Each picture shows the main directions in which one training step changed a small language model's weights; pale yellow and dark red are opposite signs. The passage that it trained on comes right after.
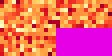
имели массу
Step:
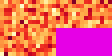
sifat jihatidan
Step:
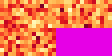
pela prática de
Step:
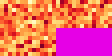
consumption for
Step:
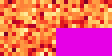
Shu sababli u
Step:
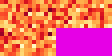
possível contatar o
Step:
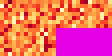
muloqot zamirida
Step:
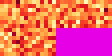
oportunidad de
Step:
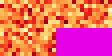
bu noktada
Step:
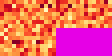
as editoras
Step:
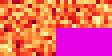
nueva formación
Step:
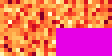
qator chet
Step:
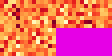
el desarrollo de
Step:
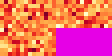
ijtimoiy jihatlari tahlil
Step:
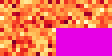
va uning maktabgacha
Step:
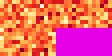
the number of
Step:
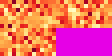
принципы работы
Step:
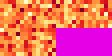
Child and
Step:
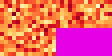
понад 80%
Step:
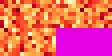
бюджетування в
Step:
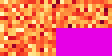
werden kann.
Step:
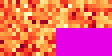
treedt een
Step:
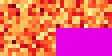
ва олий
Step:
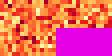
da Universidade Federal de
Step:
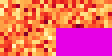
well as future
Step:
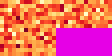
. Use un
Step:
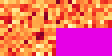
аспекты развития
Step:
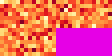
o pequeno
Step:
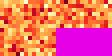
предмет и
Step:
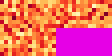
de Chios qui
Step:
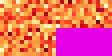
главы на
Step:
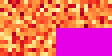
desse projeto e
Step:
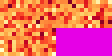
melding te
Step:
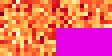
oshirilmoqda 12
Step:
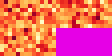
formulation même
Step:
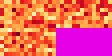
yondashuv sifatida yuzaga
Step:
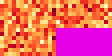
должен обеспечивать
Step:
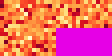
mudança, e
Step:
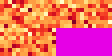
_O projeto
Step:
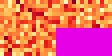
başlayarak o
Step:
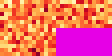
bilan mashhur
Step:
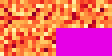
de limites.
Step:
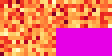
leis é
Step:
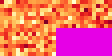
De aceea
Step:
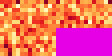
Este informe
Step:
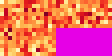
Ushbu davrda ular
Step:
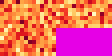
xos amallar
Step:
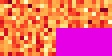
futuro distante
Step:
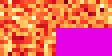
capazes de
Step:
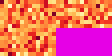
болалар хор
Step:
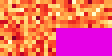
mujeres en las
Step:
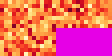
Федерации (часть
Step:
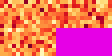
como adaptarse
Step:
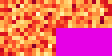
C. A
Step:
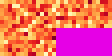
kunlaridan boshlash
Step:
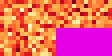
уявлення про
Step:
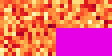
oshirish samaradorligini baholash
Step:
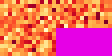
aloqalar kabi
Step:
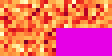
робота з
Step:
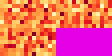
разработки стратегии
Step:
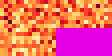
uchun qanday imkoniyatlar
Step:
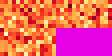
Por exemplo, a
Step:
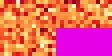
es por día
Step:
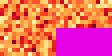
al conducto
